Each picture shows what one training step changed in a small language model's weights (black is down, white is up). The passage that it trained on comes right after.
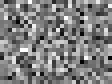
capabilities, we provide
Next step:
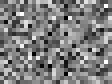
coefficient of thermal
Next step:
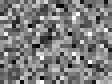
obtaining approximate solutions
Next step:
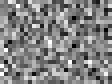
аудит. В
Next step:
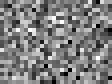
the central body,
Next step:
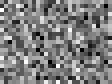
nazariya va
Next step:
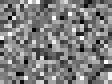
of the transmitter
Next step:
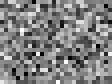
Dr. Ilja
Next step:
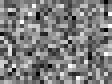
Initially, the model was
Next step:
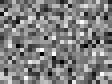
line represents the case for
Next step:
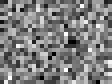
pandemie in het
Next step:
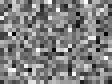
Fig.10 Effects
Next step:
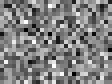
strategy to the determinants
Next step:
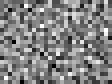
E6 – sexto
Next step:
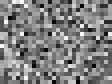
obtenu, elle se
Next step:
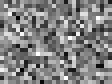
risques, la participation
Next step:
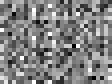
a coronal magnetic
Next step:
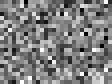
fitted versus
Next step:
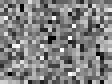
and anxiety in
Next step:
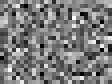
сам РА
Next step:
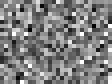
valid cause for more than
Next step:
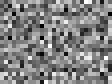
for health insurance and
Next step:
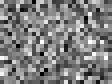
role in their discussion
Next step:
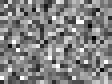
might be appropriate
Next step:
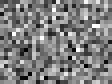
to have a shear
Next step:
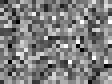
at the edge of the
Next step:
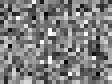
a cell consists of a
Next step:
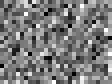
vanishes as $k
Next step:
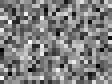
frequency does not change
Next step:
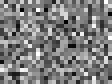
sufficient to characterize
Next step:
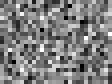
vacuum bag.
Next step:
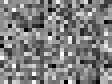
kasanayan, at
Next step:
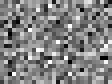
competence of future
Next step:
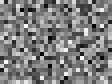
de todos, los
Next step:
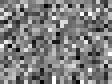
on two features that all
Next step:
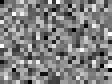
combines haptic technology
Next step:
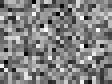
K*. The circles
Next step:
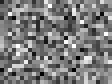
\MTtwo analysis are
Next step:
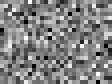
in parent meetings,
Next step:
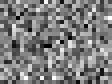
lower than the preictal
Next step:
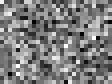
forming nucleation,
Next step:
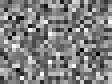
linear regression analysis were
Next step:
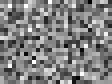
Volumen durch
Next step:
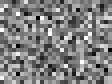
symbols), and for
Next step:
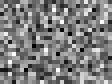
towards larger
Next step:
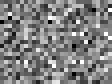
model to be formulated using
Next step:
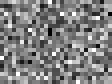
The Hall concentration
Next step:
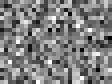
the second column shows the
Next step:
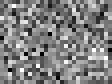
\caption{ Scientific
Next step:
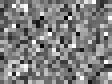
of the adsorbent
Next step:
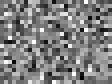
implementation of business
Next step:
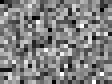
uniform fibre distribution
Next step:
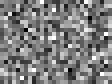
be made of the information
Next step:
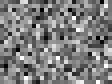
optical depths
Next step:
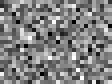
seen in Fig.~3 of
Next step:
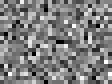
reaction centre in the
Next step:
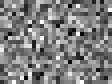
24 hours,
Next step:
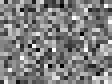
deepen the theoretical
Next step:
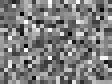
perturbative QCD
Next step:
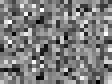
a threat in that
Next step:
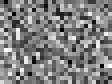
classes are suggested
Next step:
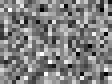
reduces the total value.
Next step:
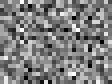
(proton) separation
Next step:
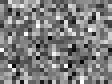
are recorded as representing
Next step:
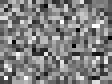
was increased more in age
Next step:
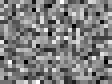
baholash hamda
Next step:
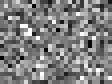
analisis riil
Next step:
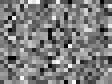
of this organization, often
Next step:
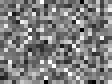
be another good
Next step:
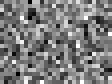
\end{equation} This
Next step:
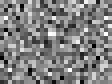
and PFM output
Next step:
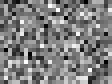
true threats from
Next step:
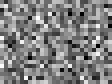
i vraćeni
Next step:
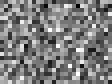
was collected from each
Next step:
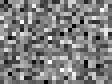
any specific CVE
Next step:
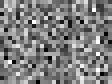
scroll na tela
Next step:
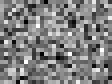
described in Methods
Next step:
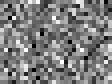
of the three-loop
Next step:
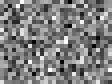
overlapping differential
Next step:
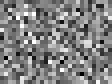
catalogue was
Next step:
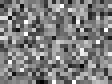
that can play an active
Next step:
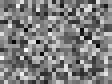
suppressor in different human
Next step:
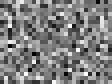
Institute of Child
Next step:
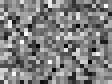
This is markedly different
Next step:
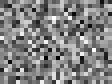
the development of open data
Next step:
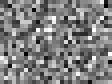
the heavy AEM
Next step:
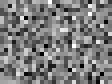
K as shown in Fig.
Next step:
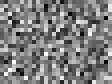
is zero at any time through
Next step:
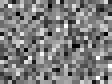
we propose a way to
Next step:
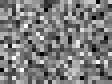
unidad es [%].
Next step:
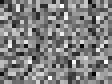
method has been applied to
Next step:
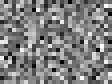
bone deformities in the
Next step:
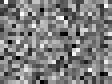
but it jumps between different
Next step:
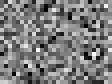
happened. The
